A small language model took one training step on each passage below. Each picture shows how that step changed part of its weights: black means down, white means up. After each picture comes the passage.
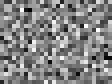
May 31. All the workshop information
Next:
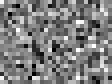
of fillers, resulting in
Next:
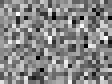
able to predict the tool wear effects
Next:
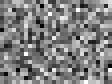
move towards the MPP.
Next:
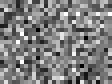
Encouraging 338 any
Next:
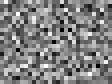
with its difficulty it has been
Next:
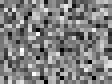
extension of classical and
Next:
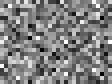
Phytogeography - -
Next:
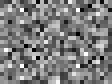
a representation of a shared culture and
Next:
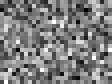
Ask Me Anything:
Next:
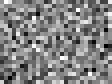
\dots \dots (7)
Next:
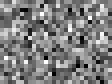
for molecular biology (Sigma
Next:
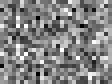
gains have eroded
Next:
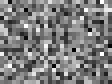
the corresponding author and can be
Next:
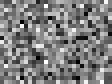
dark-matter power spectrum and
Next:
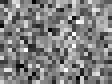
weeks after chemotherapy, because of
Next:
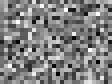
the recipient in the
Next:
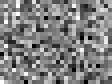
dignity, and threat to
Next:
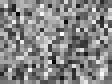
acknowledged and respected.
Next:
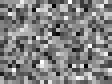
areas was equal. The data was
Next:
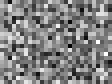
and conceptual model for HIL
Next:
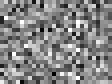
are also available for travel of
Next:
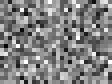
can start or stop an application
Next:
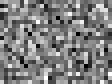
wash it and consecrate
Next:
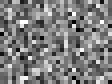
of another party, based on
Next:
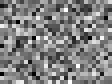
its own rating. 5.
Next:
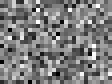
an isotropic dome
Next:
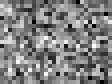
Mater. Chem. A*
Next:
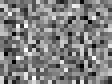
grouped together and their amount,
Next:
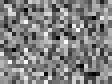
and expanded, causing them
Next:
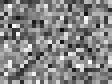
selection. Fortunately the optimal
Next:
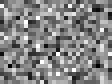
neutrophil count was associated with
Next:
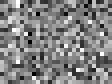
residues in H bonds
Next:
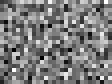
and attractors has been found
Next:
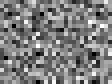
Response of Unfilled
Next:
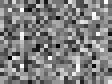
or glean a field, and
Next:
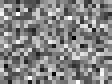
paper will help many researchers working in
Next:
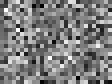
UBC- 853 control;
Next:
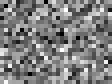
the Izmir region.
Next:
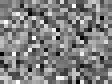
Tekscan pressure measurement experimental
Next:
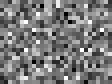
of all composers, among which
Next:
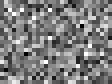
be noted that the basis of the
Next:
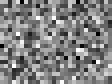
diazo addition of compound
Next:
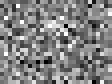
set on X . Then we say
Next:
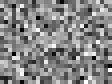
licensed under the Creative
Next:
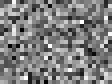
microbiota composition and might
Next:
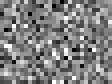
share 4. Increase market
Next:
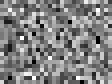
that you can have a meaningful
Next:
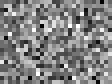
that uses gamification can provide students
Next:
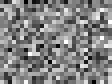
parties. Later the highest
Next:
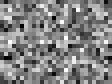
methods. Key words: research
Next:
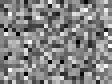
mentioned indices were less than standard
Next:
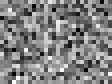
and the freezing method
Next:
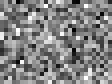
security issues that arise about how
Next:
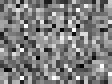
1 If It Does Figure
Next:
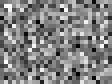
be needed. A dataset that represents
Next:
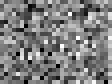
order to perform the regional economic analysis
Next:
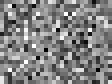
which represents only a slight effect compared
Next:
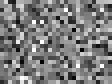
with the mobile banking services of
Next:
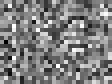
test specimen was dipped and
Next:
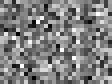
de gestión de
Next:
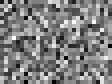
while Kompas highlights the emotional
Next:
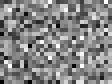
exploration, pollution monitoring,
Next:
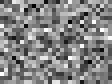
as a stabilizer can improve
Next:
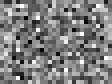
selected plant extracts was evaluated using
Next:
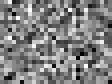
the load-bearing
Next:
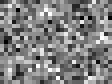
activism in 2019. It
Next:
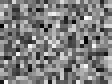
Markov models are more effective at
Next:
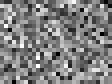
to children' (Family Law
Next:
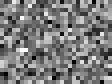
of Castilla-La
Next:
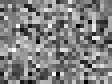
just isn't operative
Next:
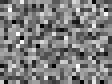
and attractiveness. Building
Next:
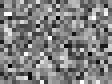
precipitate was formed
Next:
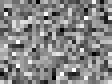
percentage factor method outlined by
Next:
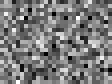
Una experiencia de
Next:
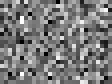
pain, diarrhea
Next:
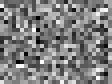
16 h quantitatively afforded
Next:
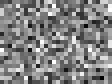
studies in this direction can be seen
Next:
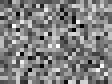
CEFTA's goal of
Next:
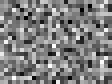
and an accelerometer on the same
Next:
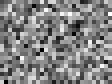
all the young females reported that
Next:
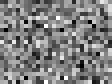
International Workshop on Language
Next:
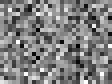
more reliable and valid methods to capture
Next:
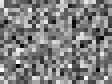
The presence of ripples in
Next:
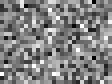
have any significance independent of the particular
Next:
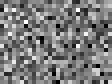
agricultural bioinformatics and
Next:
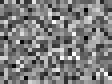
The final part looks at the
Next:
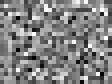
able to produce. Construction product
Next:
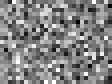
for significant differences in the preparation and
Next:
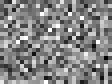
12 It is difficult for me to
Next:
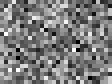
square error (RMSE)
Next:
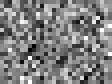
of diabetes, duration of foot
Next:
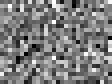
managed the literature searches,
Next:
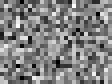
The first task consisted in designing
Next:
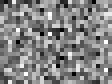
rates. A comparison of these values
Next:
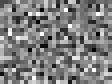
TSH, leading to the development
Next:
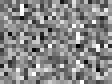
above table, it is clear that
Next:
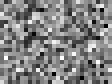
order to have an impact on local
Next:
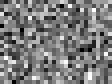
countries ignoring the informal
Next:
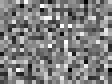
By using hydrophobic
